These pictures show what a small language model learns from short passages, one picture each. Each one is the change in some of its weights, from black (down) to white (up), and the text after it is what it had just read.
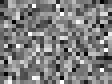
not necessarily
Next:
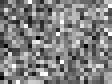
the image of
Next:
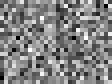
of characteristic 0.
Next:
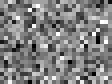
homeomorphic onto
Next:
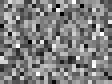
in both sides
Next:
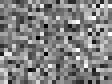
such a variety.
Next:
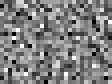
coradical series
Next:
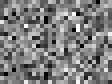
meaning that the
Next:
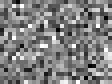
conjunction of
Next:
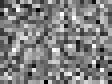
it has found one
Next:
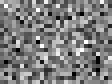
goal is first
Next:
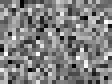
of rings.
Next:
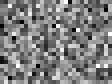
Noting that
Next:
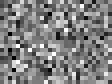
is a {\em
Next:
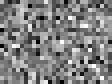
every ${\bf
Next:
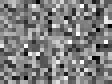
transport error
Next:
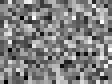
and cyclic orientation
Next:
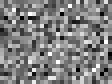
gave an
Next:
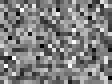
la leur,
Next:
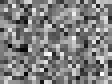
by using the above
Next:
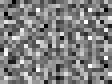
of Mathematics\\
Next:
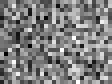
to show the
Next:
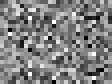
by observing that
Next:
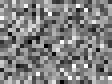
they belong:
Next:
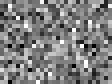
respectively. Then,
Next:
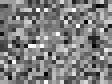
as follows. Let
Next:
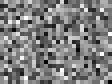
The {\it
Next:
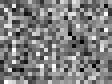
output compared
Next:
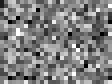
that the closure
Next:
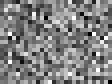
we have an infinite
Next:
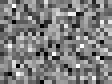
considered in order to
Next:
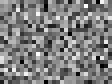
calculus framework
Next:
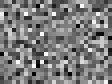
\bi \item
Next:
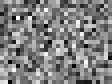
is connected. Since
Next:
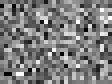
long exact sequence in
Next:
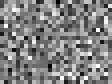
$ of the
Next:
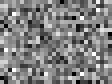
energy minimization}
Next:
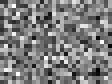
to at most one
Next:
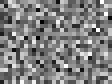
$G$ on
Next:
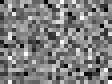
Then similarly with
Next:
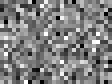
To do this,
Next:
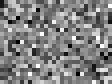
that cannot be
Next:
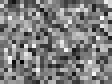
and Computer
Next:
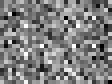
We have case
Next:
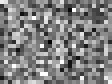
isometries of
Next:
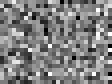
models' ability
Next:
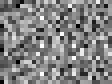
of the last zero
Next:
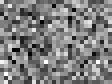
initial conditions,
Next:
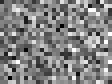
{\bf a local
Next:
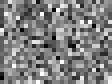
sides of
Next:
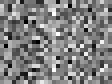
chain wave function using
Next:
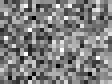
the Jost
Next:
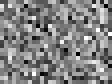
sequences and its
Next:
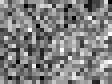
the form \bes
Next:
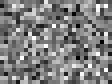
Re w =
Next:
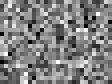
Asian J.
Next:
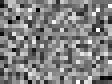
$C$ that
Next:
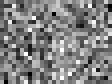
the additional training
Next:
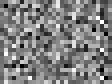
and validating
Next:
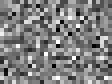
$$ where $\widehat
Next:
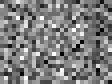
The corresponding value of
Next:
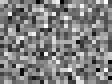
related to Hilbert modular
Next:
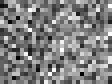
the convention that
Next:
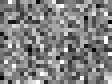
bounded solution of the
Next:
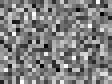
as $a$
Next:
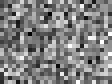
is just the complex
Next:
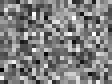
we define a linear
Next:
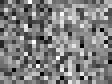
the case where
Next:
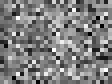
curves need not be
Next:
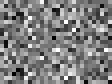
$$ Hence, we
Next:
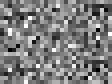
Now assume that
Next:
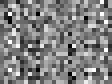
principle for
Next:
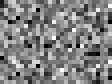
that the explicit time
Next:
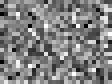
now expect that
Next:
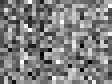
the following characterization
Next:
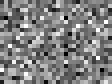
If $f
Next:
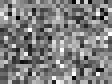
the fixed-rank
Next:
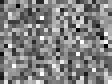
form of generalized
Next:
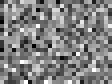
of the constraint
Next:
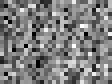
Similarly to
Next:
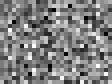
inequality and the
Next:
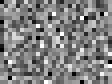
of this trajectory
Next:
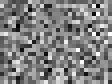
is because such a
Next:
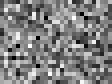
we get that
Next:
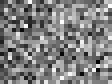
the given open
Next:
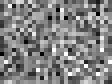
detailed singular
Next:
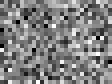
interval $(0,
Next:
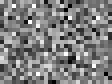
estimates based on both
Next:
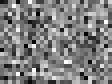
for any choice of
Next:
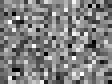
flow trees are
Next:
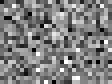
in another space
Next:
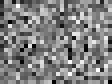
between an open
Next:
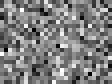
In this case,
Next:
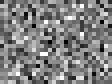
integer lattice which is
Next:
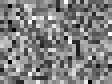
appear as {\em
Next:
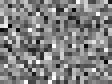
for the other.
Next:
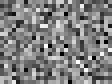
three actions is
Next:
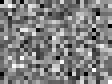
subsequence of
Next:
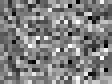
convergence theorem implies that
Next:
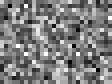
easily modify or
